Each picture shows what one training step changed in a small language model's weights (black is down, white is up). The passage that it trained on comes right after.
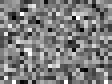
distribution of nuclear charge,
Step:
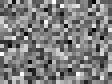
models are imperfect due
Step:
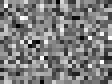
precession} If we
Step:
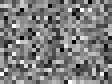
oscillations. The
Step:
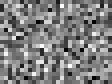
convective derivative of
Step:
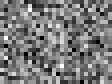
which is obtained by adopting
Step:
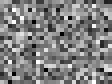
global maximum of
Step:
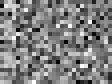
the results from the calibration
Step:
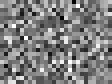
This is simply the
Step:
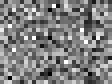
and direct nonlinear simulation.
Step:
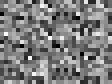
affected by the
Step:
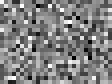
and the tree-level
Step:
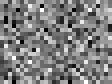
piorities \\ with
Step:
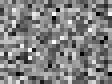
experimentally observed Nernst
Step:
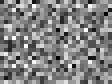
in the nondamping
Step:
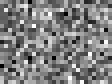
driving sources
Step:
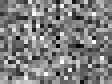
uniquely defined by the
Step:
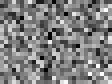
numerical continuation method.
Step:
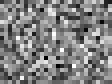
V$ must be added
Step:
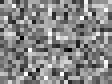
\end{equation} This solution
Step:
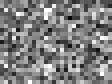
fluctuation in the
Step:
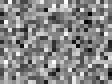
and (d)]. In this
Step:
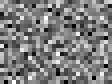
are simultaneously
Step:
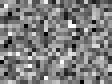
theory by introducing the
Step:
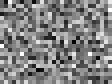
to channel. If
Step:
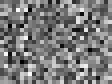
will be advanced in the
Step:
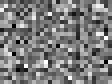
S corrections. Our
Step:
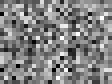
and $t_3$ as
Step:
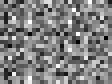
capacitances that
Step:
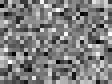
close to zero, as it
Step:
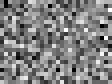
the northern cold
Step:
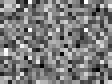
equation can also be obtained directly
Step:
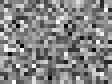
select $c$
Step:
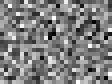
of the security proof
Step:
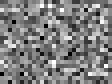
for $\epsilon \rightarrow 0$.
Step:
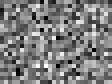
collapse of logical
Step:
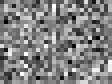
be combined again into a
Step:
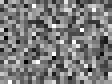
of large-scale software
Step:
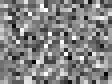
a complicated UV
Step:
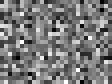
figure 4, the
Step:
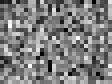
tentatively identified as
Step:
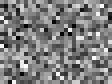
are fascinating.
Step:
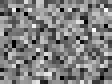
a few years,
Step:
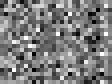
to analyze the problem of
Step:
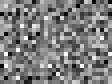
like the warning.
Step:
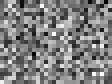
surface with elements that assure
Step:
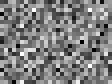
times in the trace.
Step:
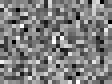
n_i$} As discussed
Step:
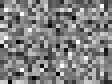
starting point approximately from the
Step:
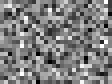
sputtering deposition
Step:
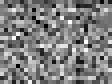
conventional Dirac
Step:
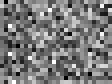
partially funded by
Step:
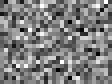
subject to the following condition:
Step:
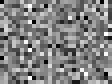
i} \lambda_{\rm
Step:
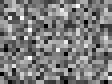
and $D$ do not depend
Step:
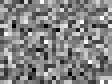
and/or CI of up
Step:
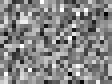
the first neighbor
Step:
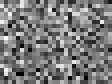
$R$ compared with the
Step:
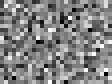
the spirit of a
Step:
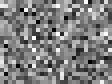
spin polarization. Thus,
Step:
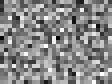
study a response of a
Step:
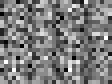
is the distance to the
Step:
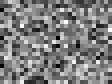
considered a class of models defined
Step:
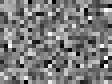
Model:} This model
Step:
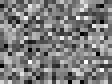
training in one of five
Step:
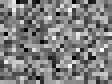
the effect of the thermal
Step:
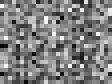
is determined by stellar
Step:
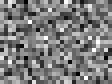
density by multiplying with
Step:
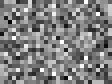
in nonlinearity is not
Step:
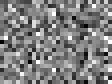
films form domains
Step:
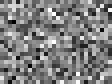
X$ is to take the
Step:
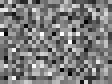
due to the influence of
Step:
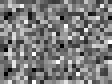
is similar keeping the
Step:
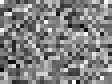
extremal black
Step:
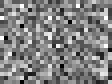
y Cajal}
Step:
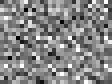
NV centers
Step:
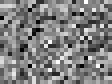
For Hamiltonian Eq.
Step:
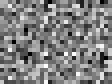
curves are shown as solid
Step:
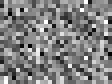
twin plane can also
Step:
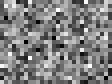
case is that the power of
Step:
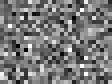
such differences keep
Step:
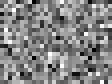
the outer layers of the
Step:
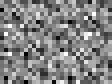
well as momenta of the
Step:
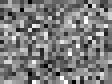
the correct routing of
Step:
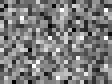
$A = 2$ clusters
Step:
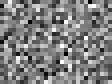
of the complex Lambert
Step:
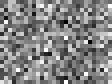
thickness that is needed
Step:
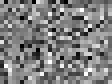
chosen. This enables
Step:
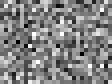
formed by the specific
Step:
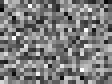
in the positive regime of
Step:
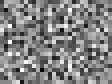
at the centre of the flux
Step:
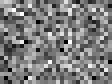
of photons yields the
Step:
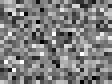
number of the electrons close
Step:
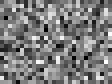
. $\eta$ is determined
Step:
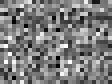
QW on the lattice,
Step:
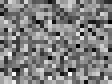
for new kinds of
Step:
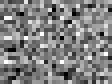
\noindent {\bf
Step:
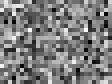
and the Lagrangian,
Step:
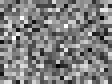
the present three-body
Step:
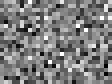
limit because both the numerator and
